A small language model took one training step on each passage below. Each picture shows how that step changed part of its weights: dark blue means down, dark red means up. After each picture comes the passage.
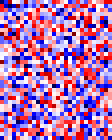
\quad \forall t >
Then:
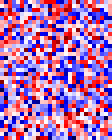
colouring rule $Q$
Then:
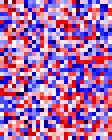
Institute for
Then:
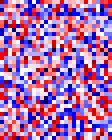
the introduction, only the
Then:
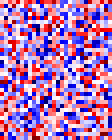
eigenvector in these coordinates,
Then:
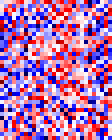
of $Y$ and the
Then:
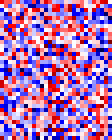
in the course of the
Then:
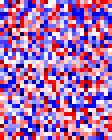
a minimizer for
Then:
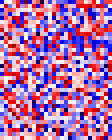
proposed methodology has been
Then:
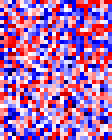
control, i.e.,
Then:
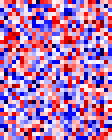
overview on their results
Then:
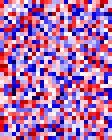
that (a') implies
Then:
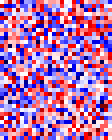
\een \et
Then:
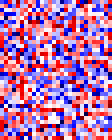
b) (1\otimes
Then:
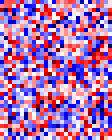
les cofibrations
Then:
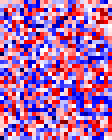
of the iterative method for
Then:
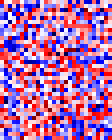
and Corollary 2.6 in
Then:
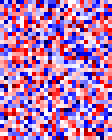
wedge product of differential
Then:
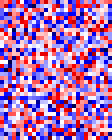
in an obvious way so that
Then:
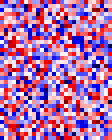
initial guesses and
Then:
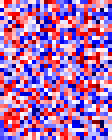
linear algebra operations with the
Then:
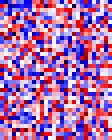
\end{equation} For
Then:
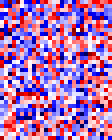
a function $f \in
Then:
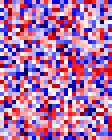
some components of $H$.
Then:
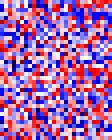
results are formulated in
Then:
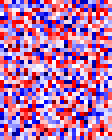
we can further simplify
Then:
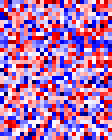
des intégrales
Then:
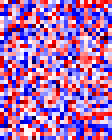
a continuously differentiable
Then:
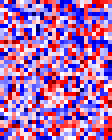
measure $\mu$ on
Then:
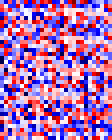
$X$ is a compact
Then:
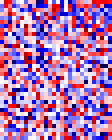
maps can be described by matrices
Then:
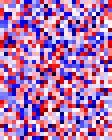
(CoEC) by
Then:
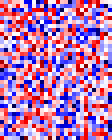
functional calculus for finite
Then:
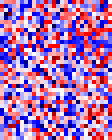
on a la formule
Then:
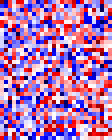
be the automorphism of the
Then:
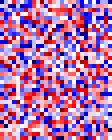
\end{figure} The
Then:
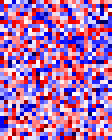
we recover the example
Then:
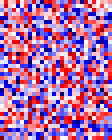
approach has a good
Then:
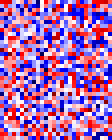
ended with two applications of
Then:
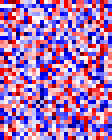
Epstein zeta
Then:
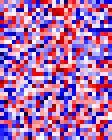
interval, and also the unique
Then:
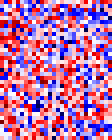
the intervals indicated
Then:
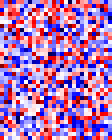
v \neq 0$. If
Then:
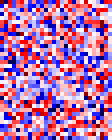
be easily adapted
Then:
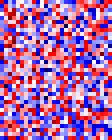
have recently been applied to
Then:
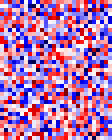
the first integral, we
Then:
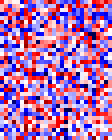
We note that we only need
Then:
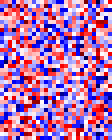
so tedious that
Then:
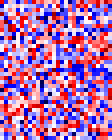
definition of our estimate, we
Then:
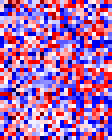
not a local minimum. Let
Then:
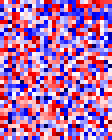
free factor systems, after
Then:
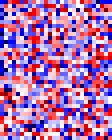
k$ we have $\Re
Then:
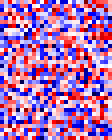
have correlation across
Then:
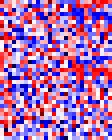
our proposition follows, with
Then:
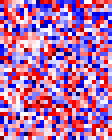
with the generalization to our
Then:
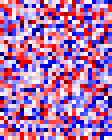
(We find sharp upper
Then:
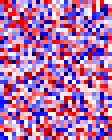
to generalize this result to
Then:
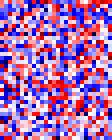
as a \emph{set
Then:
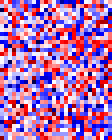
under the same configuration. The
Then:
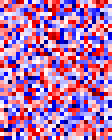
criteria were given
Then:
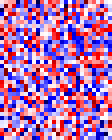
geodesic Seifert surfaces are
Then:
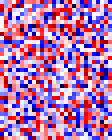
\medskip {\sc Definition.
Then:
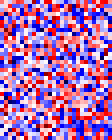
of this note is to find
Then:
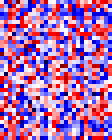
a few iterations per
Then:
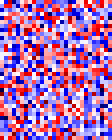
verify that the relations
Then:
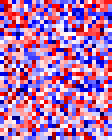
essential to describe completely the
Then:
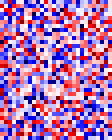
for $\Re s \ge
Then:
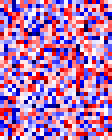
decomposes into a direct
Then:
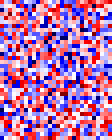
theta-functional solutions
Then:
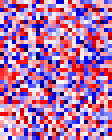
enumerative data between the
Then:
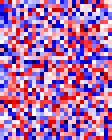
\ and inward from
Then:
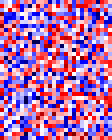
fiber $ V $. Thus
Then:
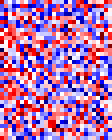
show that the complexity is
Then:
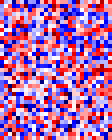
through the prism of
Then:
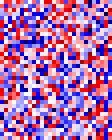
of $\mu$ in
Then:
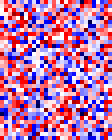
to efficiencies
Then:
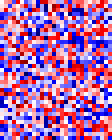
upper and lower limits for
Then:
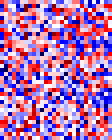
generally but there are,
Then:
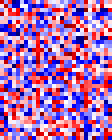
thus \begin{equation}
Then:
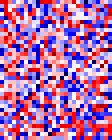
with global convergence to critical points
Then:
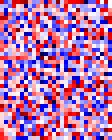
people with
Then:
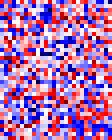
hand, \l submanifolds
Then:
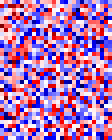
is a Riesz
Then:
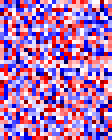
have the following definition. \\
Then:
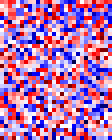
continuity of both the map
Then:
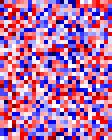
our database to
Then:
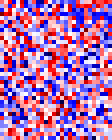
means that $ \fraku
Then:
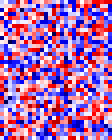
step-6 while the
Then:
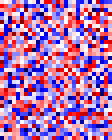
in $\Rpz$
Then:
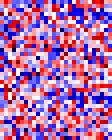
will be pointed to
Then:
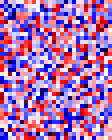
allows us, by using known
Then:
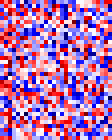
dots in columns
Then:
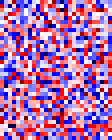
which the supremum
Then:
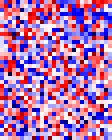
\] is not zero.
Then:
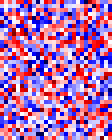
on modular forms by
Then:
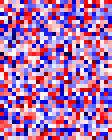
We note that we have used
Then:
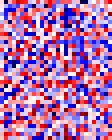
We do remark however that
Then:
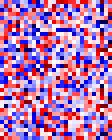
they induce the functors
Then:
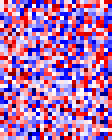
is well known to be
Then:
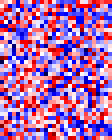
Hence, if we introduce the
